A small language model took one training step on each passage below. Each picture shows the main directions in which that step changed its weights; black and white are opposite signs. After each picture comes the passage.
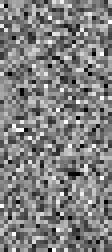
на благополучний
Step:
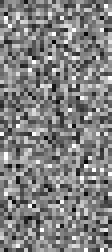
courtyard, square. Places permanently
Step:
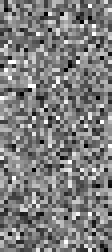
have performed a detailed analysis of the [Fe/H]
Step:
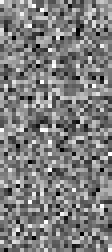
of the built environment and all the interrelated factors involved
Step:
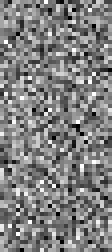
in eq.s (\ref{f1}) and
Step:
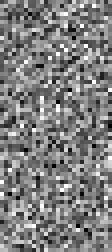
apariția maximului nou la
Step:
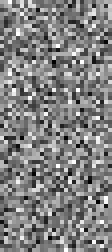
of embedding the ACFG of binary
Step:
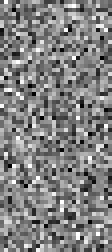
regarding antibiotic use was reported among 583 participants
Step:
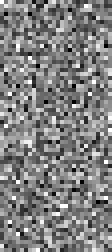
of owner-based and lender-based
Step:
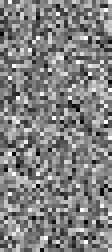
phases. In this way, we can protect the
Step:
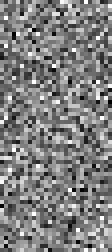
o comportamento do consumidor de azeite
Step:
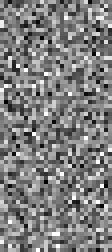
the stellar PSF model. Although our standard
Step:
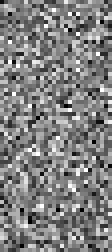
este ideal mai ales pentru economiile
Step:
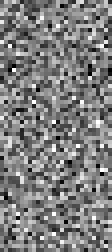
detection performance with yolov5 model Figure 13: Results
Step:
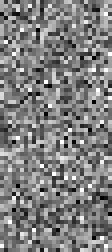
starts to operate after the accretion disk
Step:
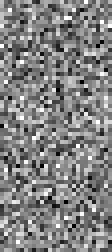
qarashlar bir-birini inkor
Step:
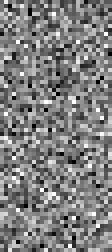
cooling effects. This spatial contrast between densely
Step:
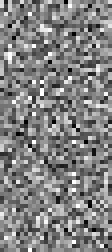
oshirish mumkin. Raqamli xizmatlar
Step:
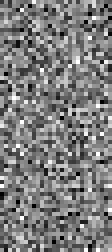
Variations of Circle of Willis –
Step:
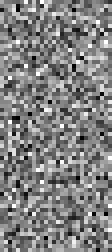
\centering \caption{Average wall times for TPU
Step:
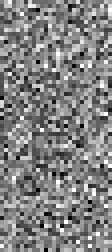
$V$ of vendors, such that each
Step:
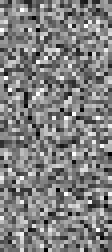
its circumference. When counting the closed
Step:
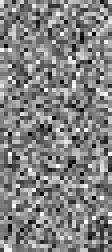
solutions, such as regular BHs are one of the suitable
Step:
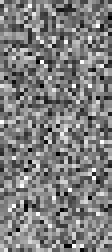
Biyan Priatama¹, Ledy
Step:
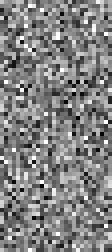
for the development of battery systems**
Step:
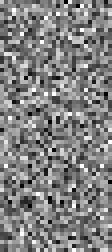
almost all meshes from the original dataset, but with
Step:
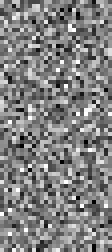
trabajar en conjunto con el
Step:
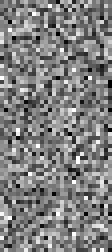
overview of the proposed Cross-Song
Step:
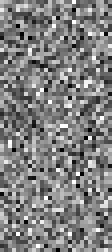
debe problematizar esta relación
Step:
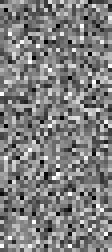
bagi perusahaan untuk memiliki sistem
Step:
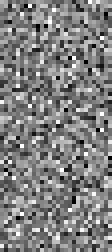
should not be too large, or the resulting spin current could
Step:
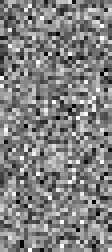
input have different performance characteristics on the protein fitness prediction
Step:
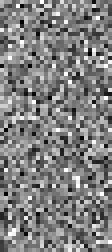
is very challenging for one person to maintain privacy across
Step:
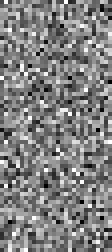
need for effective supervision of the house officer
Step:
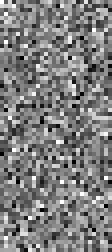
analysis is carried out for different prototype samples considered and
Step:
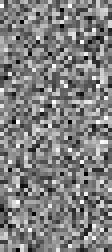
According to the 90% confidence intervals for the
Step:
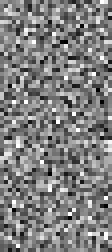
suffix i (j) denotes the i-th
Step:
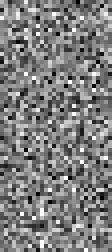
+ \frac{\frac{ \alpha \beta
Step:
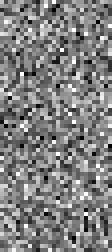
learn topological structure via persistence diagrams, and use
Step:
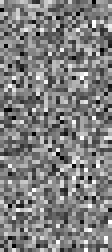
2020). Hasta ahora en
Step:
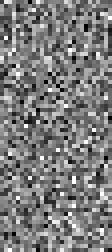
The shock dissipation in the incoming
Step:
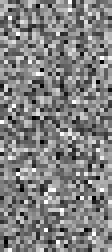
itones representativos de las correspondientes
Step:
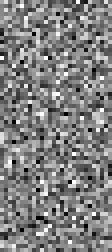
keuangan secara syariah sehingga
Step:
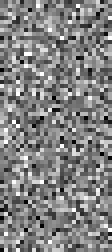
peculiar motion (relative to some background),
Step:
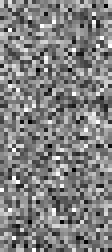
Corresponding author} \begin{abstract} %
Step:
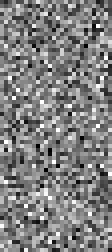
the O abundances in red giant stars. We analyzed
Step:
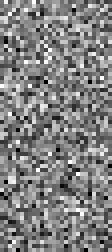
is a thermally activated diffusive process that
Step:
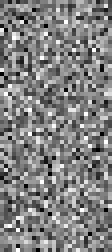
Three principles for modernizing an undergraduate
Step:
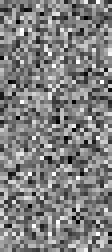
order to trace the evolution in programmes, a
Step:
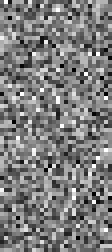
a sprievodných
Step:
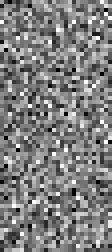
3mm: This may indicate that at 0V, the
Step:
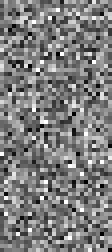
We report the case of a 50 old year female without any
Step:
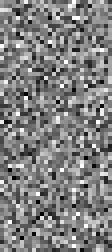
A, Choudhury Hasan M,
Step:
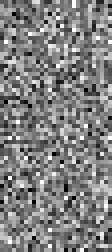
The *Akharas* aren't meant
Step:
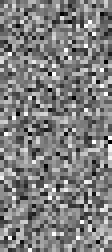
both eyes, a mean spherical equivalent of
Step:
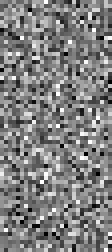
Protestierenden zeigte aber
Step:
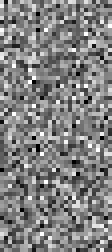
differences in the ultrasound values between affected and
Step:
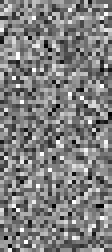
nM R47H sTREM2. Three
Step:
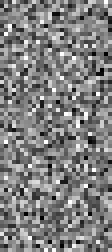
характера, на боли - при
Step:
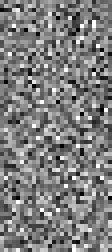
Manchester, and Taylor 1985).
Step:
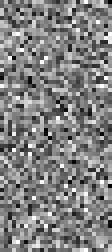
coverage.}. The system uses joint waveform design,
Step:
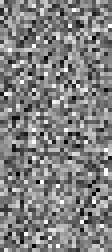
and serves as the basis for predicting potential developmental
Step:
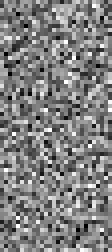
en Kenia, en el cual se seleccionaron
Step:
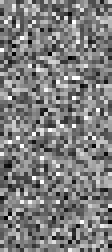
probability detection of larger molecular species (molecular structures containing
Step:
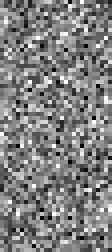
the performance evaluation of SVM for five-level of
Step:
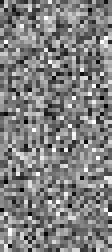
ser uma espécie territorialista. Em
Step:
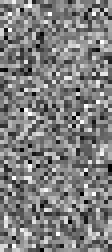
Keywords: Structural Evaluation 1;
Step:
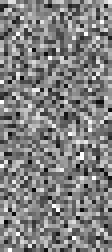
tomirlanishga ega. 2-rasm
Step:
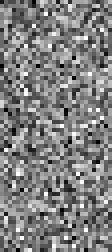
effective in increasing the plant height was reported by Sharma
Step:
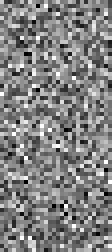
and sustainable management practices among farmers and the overall
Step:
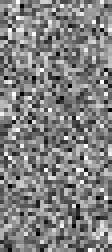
category of prescribing doctors The results in figure
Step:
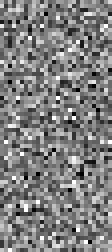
этишда кўчатларни кўчириб
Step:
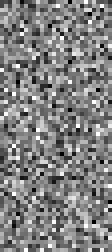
due to the more attainable reaction sites. The
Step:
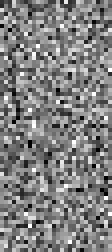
2013 this technique was applied for the first time to a
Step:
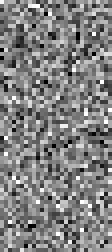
in the slope of the galaxy number counts from
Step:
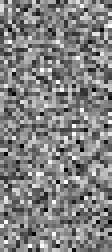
approximates the shape of the valley feature and is used
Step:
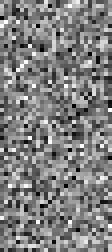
=\partial_\mu\theta +A_\mu$ and
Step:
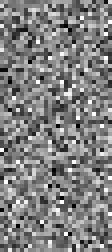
музичні альбоми з
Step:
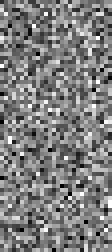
variational inference and use an approximate posterior distribution
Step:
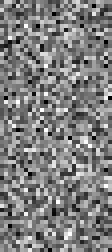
\right], \ee where $\beta \left({\cal
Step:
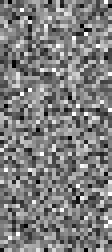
**Table 1.** Structural Metrics (Raw
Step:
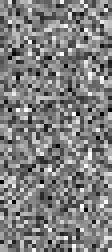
{\bibinfo {journal} {Phys. Rev. B}\
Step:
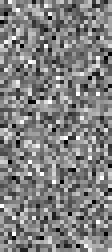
namely: (1) The child admits openly
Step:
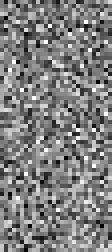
the present study sample was selected using purposive sampling
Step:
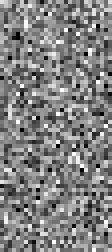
the subjective scaling of tactile
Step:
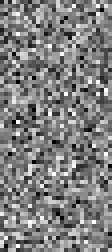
Monte-Carlo simulations have made them a popular
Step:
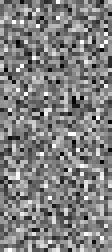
W.Swanell for useful conversations.
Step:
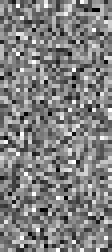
retained. This case was considered in
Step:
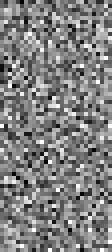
the MSTG guidelines. According to the results
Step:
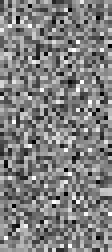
kitobni yaratdilar [3-
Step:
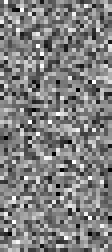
que la obra permite conocer la realidad
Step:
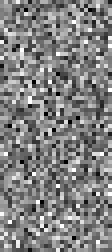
Self-efficacy in relation to impairments and
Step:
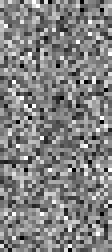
states during sleep [22]. Bursts could
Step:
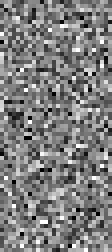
око Паусанијиних
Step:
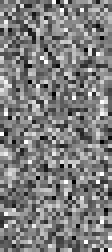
was mandatory to enable communication with experts.
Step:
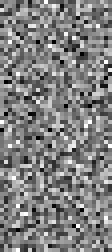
$T_e-T_b$ relationship through the
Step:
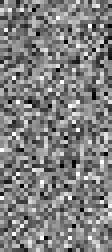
TIC en el proceso educativo Concepciones sobre
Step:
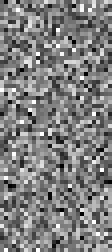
Epigenetic changes caused by metabolites
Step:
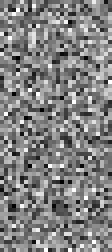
қабул қилинган технологик
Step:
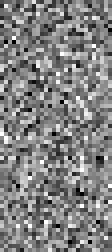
среди обследованных 4-й
